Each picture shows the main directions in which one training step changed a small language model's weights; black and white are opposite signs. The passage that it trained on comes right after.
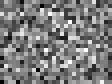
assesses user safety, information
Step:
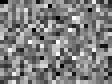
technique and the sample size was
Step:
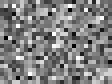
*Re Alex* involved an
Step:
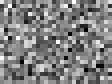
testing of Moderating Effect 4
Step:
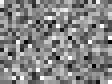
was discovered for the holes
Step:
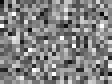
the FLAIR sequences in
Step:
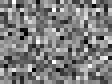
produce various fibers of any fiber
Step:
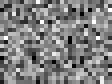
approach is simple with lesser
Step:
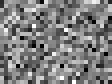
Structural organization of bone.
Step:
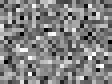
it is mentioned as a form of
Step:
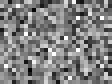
supply is an important limiting factor
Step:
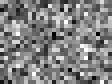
data. All authors read and approved
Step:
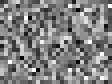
linear feedback control [11], variable
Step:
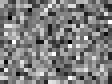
V. DISCUSSIONS As the
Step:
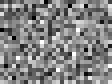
philosophy), Immanuel
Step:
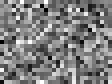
Talc having the greatest
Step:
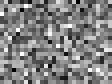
The bulk heterojunction
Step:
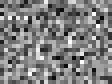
species. Recorded damages
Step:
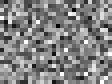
dashed line) and
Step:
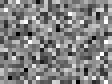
of the head - Grain of
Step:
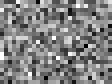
and evaluate strategies in a real classroom
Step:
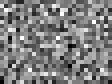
so that it can be analyzed easily
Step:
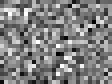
present study was to evaluate the
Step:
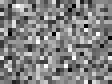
showed intermediate micro-hardness
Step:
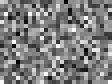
use of experiments makes for better retention
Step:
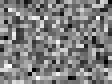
Delicate 3 pH 5.2
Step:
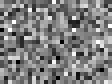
hold college degrees and have moderate
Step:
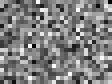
staff and then develop a team who
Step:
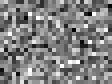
quality [12]. Because of
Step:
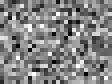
severity in clinical 331 populations with
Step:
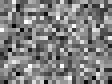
7. DC link voltage of
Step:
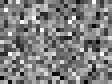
of humankind. Statement
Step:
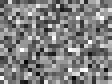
bonds as states and municipalities
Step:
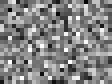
late 1960s and early
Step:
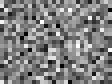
available then a then login into
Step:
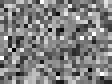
by dividing the probability mass function
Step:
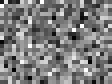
protocol is used to clone the
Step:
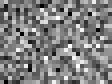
research and innovation under grant agreement
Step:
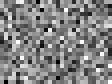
(activities, behaviors,
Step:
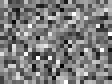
disbursing credit from the
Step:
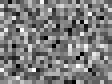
[Deg] Cone
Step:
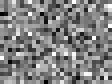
electrochromic films,
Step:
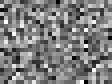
in the hedgerow
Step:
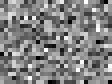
quadratic polynomial
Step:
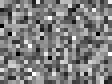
was 2.3% with a
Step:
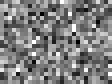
N stock data Available Location
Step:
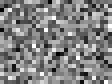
listening and reading. It is
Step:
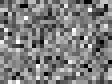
metabolites. Phytochemical analysis
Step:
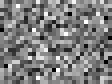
shows the FTIR spectra by
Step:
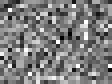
per capita energy demand in the
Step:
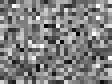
others, allows publishing and
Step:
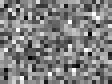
attend in-person at
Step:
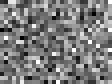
authors declare no conflict of interest
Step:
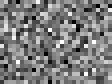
of a non-deuterated
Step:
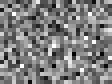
giving, this means that, if
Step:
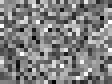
is repeated until either through the thickness
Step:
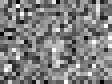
had no role in study design,
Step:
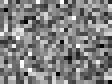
of treatment providers and this woman's
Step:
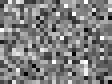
country to anthropometric professional information
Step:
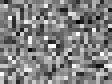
climate benefits of construction products and of
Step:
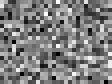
the number of DTs was
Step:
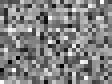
TIR band of Landsat
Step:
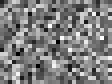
group while in 6 patients of
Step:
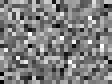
mind are also carried out using technological
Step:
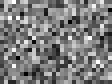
all players, but flexible
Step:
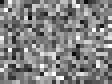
anxiety associated with diabetes and
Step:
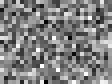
available on the Kaggle
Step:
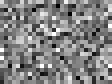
brain injury (TBI)
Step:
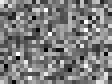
JA: obtaining funding.
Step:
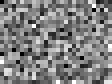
Kaye AM,
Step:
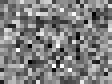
There are findings in the literature
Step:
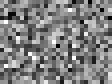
first release of the specification,
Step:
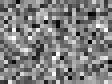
factors such as depression,
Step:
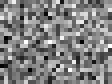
the duration lasted the same
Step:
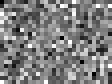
professionalized events. This indicates that
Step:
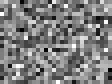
Serbia. They indicate that
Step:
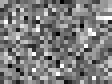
in the longer term, such as
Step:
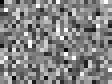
an overview Florentia
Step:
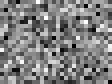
of injury, length of hospital
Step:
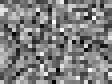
states in deep Seabed should
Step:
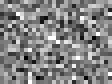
in lower limb muscles.
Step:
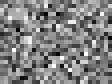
data set of whole fish D.
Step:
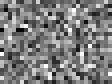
changes in its competences also the more
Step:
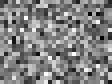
as precise gas concentrations. An
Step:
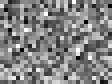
the necessary conditions for the formation and
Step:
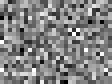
different positions on the beam the final
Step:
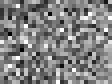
reduction techniques such as UMAP
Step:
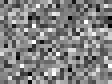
presence of statistically significant deviations not
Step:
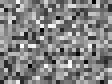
and so on. Video
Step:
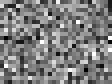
to measure the satisfaction level of
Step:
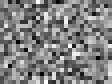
of 33 sub-Sahara
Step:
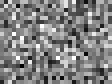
Uzbekistan on Personal Data" will
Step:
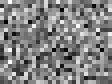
ambassador of the
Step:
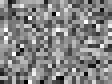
distinct microbial communities: one cluster of
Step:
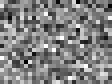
the creation of jazz.
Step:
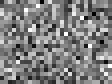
2013 Phytoplankton evenness PE
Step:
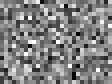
be more optimal if it is agreed
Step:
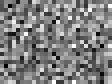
± 0.66 among those
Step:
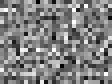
investigate the effect of group behavior on
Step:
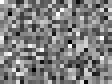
Each cell of the table recorded the
